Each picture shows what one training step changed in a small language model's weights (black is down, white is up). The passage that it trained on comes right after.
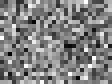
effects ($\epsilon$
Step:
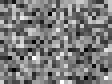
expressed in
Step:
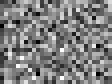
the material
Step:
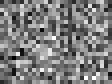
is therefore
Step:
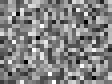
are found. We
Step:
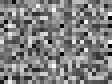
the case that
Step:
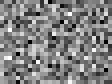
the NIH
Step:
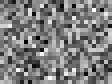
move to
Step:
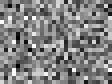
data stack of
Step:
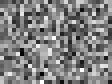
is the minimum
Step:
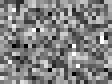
potentially determining
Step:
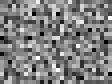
model in Eq.
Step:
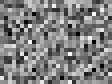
emotion in
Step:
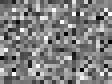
the lattice constant
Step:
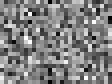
a different approach in
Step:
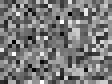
A Case
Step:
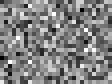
be shown to be
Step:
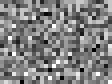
obtain the expression
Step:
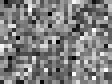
evolution for an
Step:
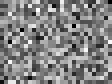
km of the
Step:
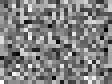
now impose
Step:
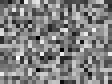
in the experiment.
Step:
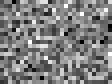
Around the
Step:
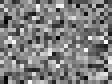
% Job
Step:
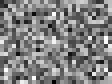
did not
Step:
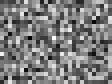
the input
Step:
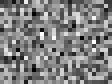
with an extra
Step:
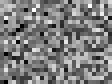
ions the
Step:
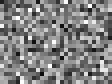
to impose
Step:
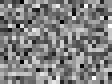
in the former
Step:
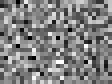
single stars are
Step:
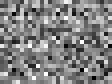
field. The
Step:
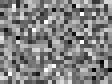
events, and
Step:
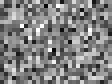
convolution of
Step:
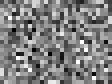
on a randomly
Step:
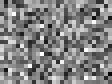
also useful
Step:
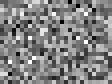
be used to
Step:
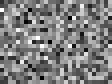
All the
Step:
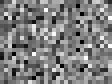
& text &
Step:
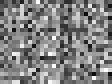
of the two
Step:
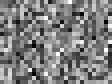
the cross power spectrum
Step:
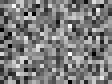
e \Delta
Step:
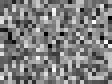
for the particle in
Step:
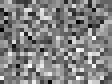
Dirac comb
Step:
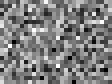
We report on
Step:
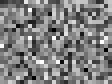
back to the sum
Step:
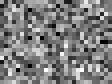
best of our
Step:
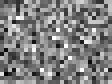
local sound
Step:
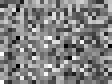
field due to
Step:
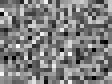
is similar to that
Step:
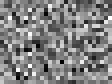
check if
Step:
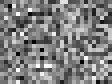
When the
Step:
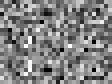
We work in the
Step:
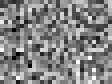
we will rely
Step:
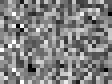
and QED
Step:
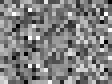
MSE with
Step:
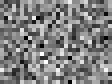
optimum values of
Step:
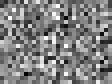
or very small
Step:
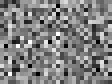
gas that is present
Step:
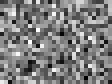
different RT and
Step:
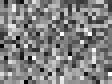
complex $k$
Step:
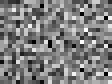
functional, and
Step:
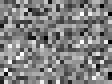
a certain
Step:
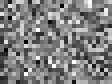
y \sim 0
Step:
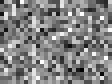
TeV and
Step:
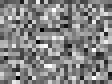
and the corresponding
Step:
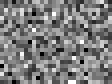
to target
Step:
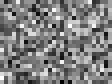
evidence for
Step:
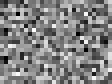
defined by, $
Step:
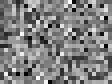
correlations of
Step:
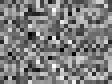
the RT
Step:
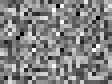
the method described in
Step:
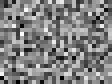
hand, our
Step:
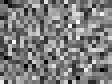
concerning both
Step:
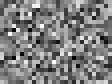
above it is possible
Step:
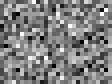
discovery of
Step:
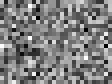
choice for
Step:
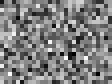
this issue
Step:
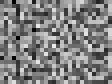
this relation
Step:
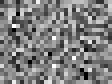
were randomly
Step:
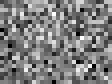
be considered in
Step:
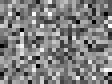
offset due
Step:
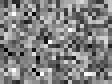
two subsets
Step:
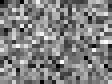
of $\alpha$
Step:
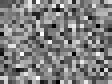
what fraction
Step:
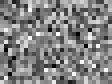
simulated galaxy
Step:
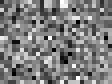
Sciences under
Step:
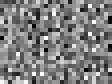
for a large set
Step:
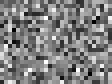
the disorder effect
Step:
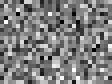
the contents
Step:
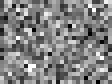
1em plus
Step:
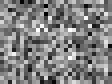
all substrate
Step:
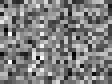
has been also
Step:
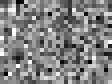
matrix $\bm
